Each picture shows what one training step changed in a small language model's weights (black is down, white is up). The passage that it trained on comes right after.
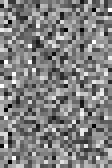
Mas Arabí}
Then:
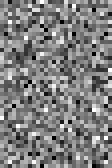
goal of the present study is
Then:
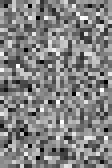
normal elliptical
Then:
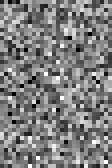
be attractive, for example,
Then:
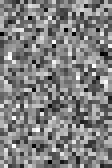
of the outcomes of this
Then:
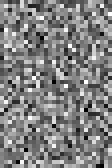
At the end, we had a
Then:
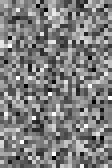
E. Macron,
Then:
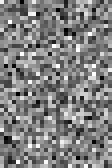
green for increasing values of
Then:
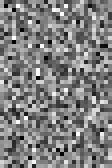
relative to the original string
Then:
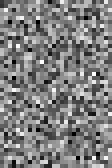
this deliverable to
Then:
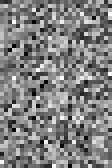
same functions. Compared with
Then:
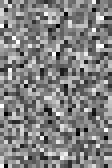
group as having complete
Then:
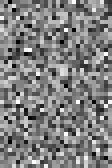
consideration possible is the worst case
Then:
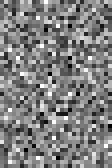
{Okuda}, T.
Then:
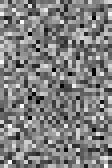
least mean square
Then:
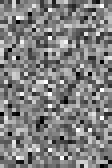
Until then, the central
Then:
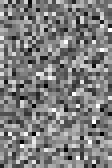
surface tension and refractive
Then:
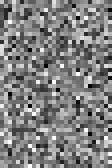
such that the NOT operation
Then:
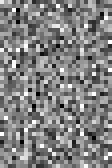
Sulawesi Sea
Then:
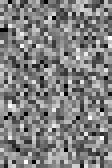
light curves and polarization
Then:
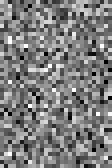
quantum degenerate molecular
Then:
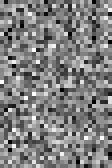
inflaton field in the
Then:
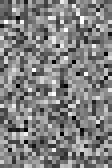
as the SINK node;
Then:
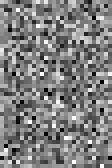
be regarded as an
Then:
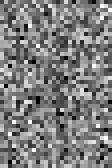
recovered the signal
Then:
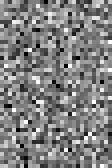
obtained when obstacles block
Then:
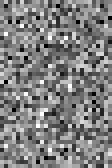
spatial envelope
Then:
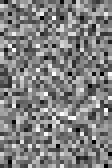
empirically shown to work up
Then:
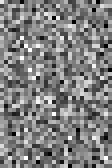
quantitative features of the
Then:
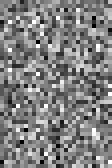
homogenate of
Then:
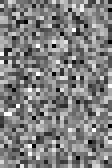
application as an example of where this
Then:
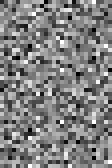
used for dealing with the
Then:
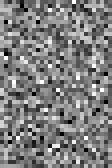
currently concentrating on the
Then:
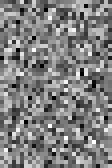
and the quality factor,
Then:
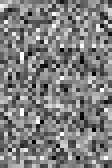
resonance TM transverse
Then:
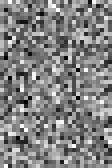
Pb^{II} loaded
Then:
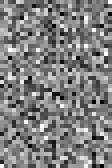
scales effectively integrating
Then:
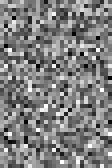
within the main mass of the
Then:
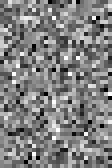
D. Pleouras *et
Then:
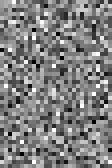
have introduced the unit
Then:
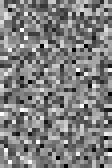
the LL Hamiltonian
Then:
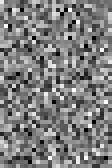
computed parameter. 5.
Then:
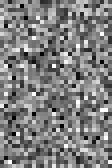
but the masses of these
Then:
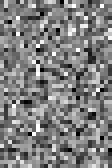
compared to \geant, with the
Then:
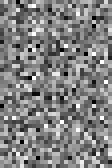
\rangle$ contains a q
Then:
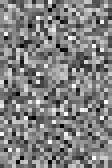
tr$_S$ is the
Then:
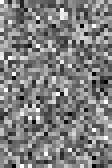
highly valuable from a
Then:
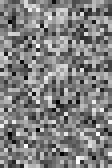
color) into the same
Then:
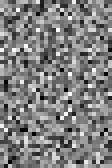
space. A *geodesic
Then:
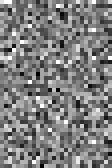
found that our scheme is
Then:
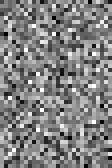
Sudan: A Case for
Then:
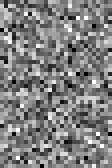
the date-related
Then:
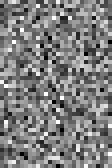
familiar with machine
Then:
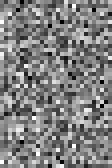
gauge invariant
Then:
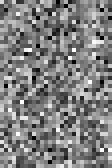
knee prostheses.
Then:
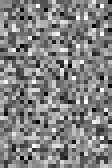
of variation were then compared with those
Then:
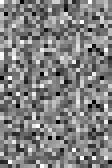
carbon double bond
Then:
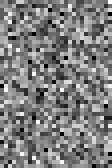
their effectiveness,
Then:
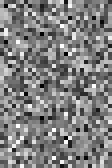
the source size increases and the
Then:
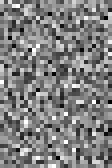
Programming Game to
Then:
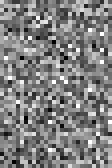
to the conditions for perfect
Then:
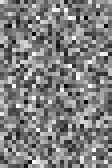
essential for identifying
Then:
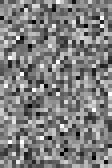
in lung tissue
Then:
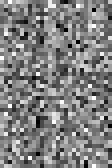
Nb, Mo, Zr
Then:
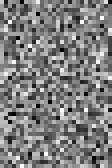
make the token valid
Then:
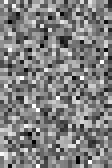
either a $C$ or
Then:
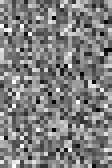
framework that includes
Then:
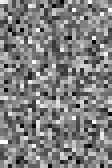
for urgent decision
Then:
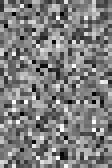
elastic limits) would
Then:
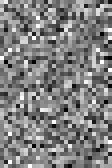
on the other hand the remaining
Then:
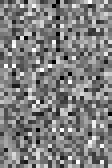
to crystallize
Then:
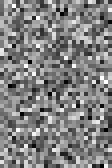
this can be the angular momentum
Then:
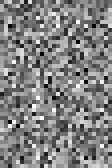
PDF output \item
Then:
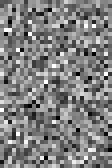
table that the DEC values
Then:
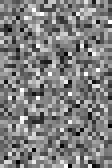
with the jet functions factorized
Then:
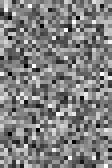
the same zone of the image
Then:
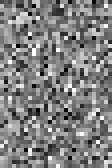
or cocktail party
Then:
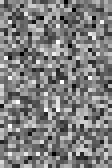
dose-dependent decrease
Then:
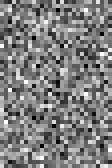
Universally the principal
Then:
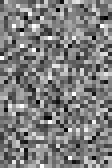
Λ -fractional space,
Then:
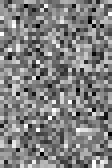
very much favored in
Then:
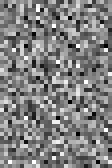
ensuring the correspondence between
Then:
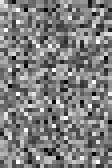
on biosecurity measures
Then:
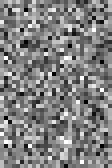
systems that devalue the
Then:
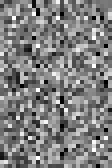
substrate elastic
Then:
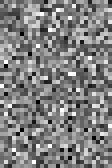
it is very fast to get
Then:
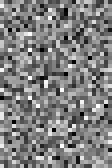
generator. This study leads to
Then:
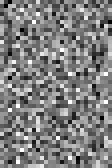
made possible by the detection of
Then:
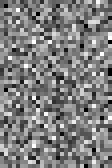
the ammoniacal solution
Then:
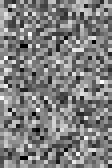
the BID as a function of
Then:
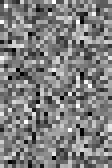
Matavulj M,
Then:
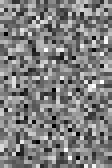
to restore security in
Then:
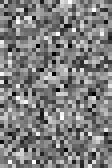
settings. Section 5
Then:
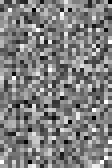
while filtering transient
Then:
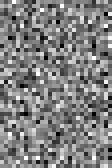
scattering cross sections in
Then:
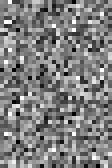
user interfaces; -
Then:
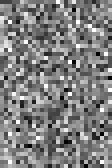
the governing interactions are
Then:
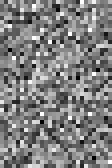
shorter than the shaper
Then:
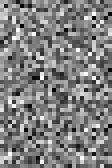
joined Frank
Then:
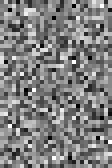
to write down the
